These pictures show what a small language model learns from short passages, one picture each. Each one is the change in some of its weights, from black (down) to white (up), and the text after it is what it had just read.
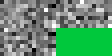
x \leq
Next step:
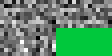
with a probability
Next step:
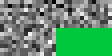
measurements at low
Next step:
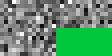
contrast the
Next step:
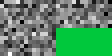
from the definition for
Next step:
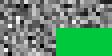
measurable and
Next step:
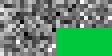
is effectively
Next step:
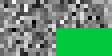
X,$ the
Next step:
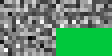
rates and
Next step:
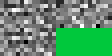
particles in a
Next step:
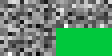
extension is
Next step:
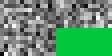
the two lowest
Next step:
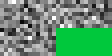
the regime
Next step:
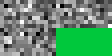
We have the following
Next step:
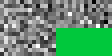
the proposed
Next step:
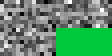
on pristine
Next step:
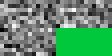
the sake
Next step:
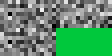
on average
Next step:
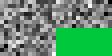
study in this paper
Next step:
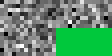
an argument
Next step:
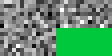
only shift.
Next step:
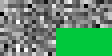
final states and
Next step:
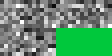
\centering %
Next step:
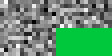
the maximal
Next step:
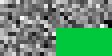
it as large as
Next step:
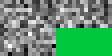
the other hand by
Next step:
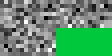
$g$ is
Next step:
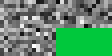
may refer to
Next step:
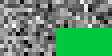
the form of a
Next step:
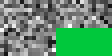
the corresponding properties of
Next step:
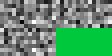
observed for the
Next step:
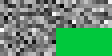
simulations in
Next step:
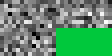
a symmetric function
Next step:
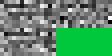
about the
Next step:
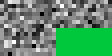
image of the
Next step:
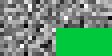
other hand, the
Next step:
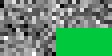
and its scale
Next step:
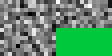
change than using
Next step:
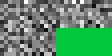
same distance
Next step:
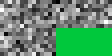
is inductively
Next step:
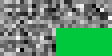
again been
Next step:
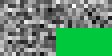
a good
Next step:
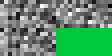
to exclude the
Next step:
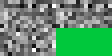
of network
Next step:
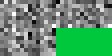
\Vert Df
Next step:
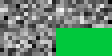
proceed to
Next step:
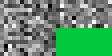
the notion of
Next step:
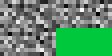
measure of the
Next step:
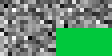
and R.
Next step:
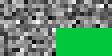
in operations
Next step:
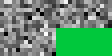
get, with
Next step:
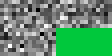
pages =
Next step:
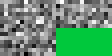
motion for the
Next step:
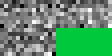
covered by
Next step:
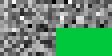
estimator of
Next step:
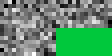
with respect to its
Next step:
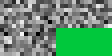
we have the following
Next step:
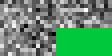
the other (see
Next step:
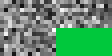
therefore not
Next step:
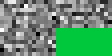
found excesses
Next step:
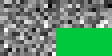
as $P
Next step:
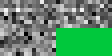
sample solutions
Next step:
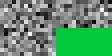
w$ eine
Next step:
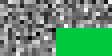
region was measured
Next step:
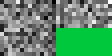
from where we can
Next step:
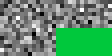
H. Lin
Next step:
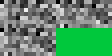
to the density
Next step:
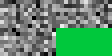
locally for the
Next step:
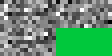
de cette
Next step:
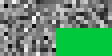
most benign
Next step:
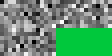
\times m$
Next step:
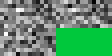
both systems a
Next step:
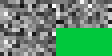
of water
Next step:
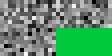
tensor case
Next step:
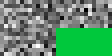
the convention
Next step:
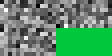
to the one from
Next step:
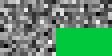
temperatures and low
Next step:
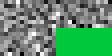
but make the
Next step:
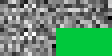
three types
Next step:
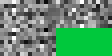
obtained various
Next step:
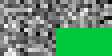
the upper curve
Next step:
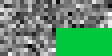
is a function $
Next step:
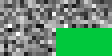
construction we see
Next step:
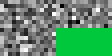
solutions to systems
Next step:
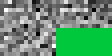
each other,
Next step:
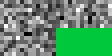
the components of
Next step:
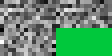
gives a
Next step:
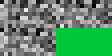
to the two
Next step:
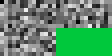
to count the
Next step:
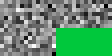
way, the
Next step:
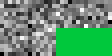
while meeting
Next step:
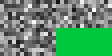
for imaging
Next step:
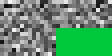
then taking
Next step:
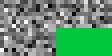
$M$ be
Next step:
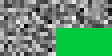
we need a continuous
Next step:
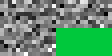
specific conditions
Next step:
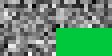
of these two
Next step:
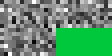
hence so is
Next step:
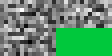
use the dataset
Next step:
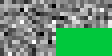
s \right)
